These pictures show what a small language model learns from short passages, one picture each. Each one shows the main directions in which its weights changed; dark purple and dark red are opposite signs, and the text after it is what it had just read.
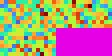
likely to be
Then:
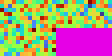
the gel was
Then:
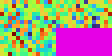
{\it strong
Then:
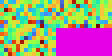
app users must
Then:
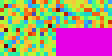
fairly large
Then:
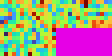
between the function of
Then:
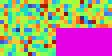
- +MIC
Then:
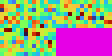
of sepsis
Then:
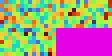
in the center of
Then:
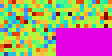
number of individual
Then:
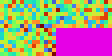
of rotational
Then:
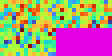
shifts the image
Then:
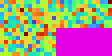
sign for the
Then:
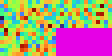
explicit support for
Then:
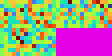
future. A few
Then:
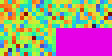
while for large but
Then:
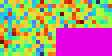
along with the specific
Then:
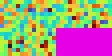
solid which
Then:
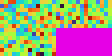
it is used to
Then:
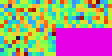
data so that they
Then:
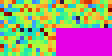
the same as in
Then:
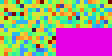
Green for
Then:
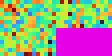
The only station
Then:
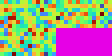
numerical modelling
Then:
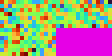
the unstable
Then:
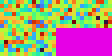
to obtain the
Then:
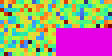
the intermediate inflation
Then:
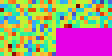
of maximum light and
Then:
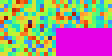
fed to the
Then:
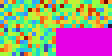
as parameters for
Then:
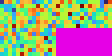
This suggests that
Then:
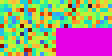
achieve higher accuracy in
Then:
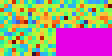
stores currently
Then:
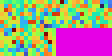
infrastructure, provide
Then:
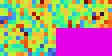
between the perturbed
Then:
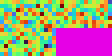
need for a change
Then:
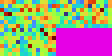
the same as that
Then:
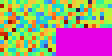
graphs like
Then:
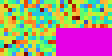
find that the velocity
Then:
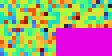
fields (though not
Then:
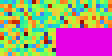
their statistical analysis.
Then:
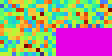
network traffic
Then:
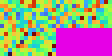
approximate by:
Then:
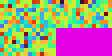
data? -
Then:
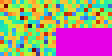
tells space
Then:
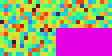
already existing method can
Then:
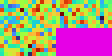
are equivalent with
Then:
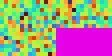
de Sitter
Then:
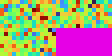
cancer is the
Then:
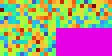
of the problem of
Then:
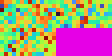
$Q$ has
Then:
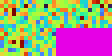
DAs. It
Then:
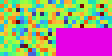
effects that need
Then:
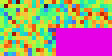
dominance of
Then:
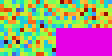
addresses the issues
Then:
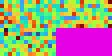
on the disk
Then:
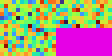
ownership from
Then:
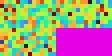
In areas like
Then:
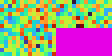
and 8,
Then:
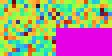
Adopters will
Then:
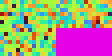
outcome measures:
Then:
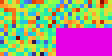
By substituting
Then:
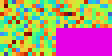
appropriate for studying
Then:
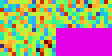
were considered:
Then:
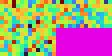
deformation experiment
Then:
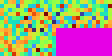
equilibrium, and
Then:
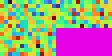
coefficient independent on phase
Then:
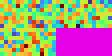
tooth sites with
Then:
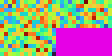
and access models from
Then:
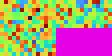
So, when one
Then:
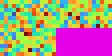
analyses to study
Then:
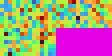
which is in good
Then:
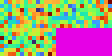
contact of radiation with
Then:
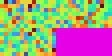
be considered for this
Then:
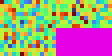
They represent the terms
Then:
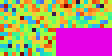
A definition of
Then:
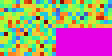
\par Once
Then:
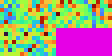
with the needs of
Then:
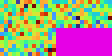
arrival rate
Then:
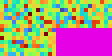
break and %
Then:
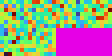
project run as a
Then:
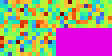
layers with
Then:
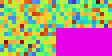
case where the
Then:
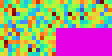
We implemented the
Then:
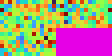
the nonzero
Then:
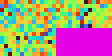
$p \rightarrow
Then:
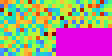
$N \rightarrow
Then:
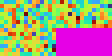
they are in
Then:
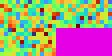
edge, would decay
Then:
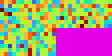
the modes cannot be
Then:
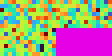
of wind outflow
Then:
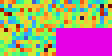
the experimental period.
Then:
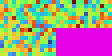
examples, it
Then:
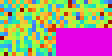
all sorts of
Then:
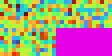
for usage and
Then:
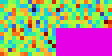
First, simulations
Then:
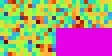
partitioned over
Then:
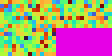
is plotted against
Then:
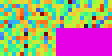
overall scale structure.
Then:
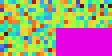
of this paper.
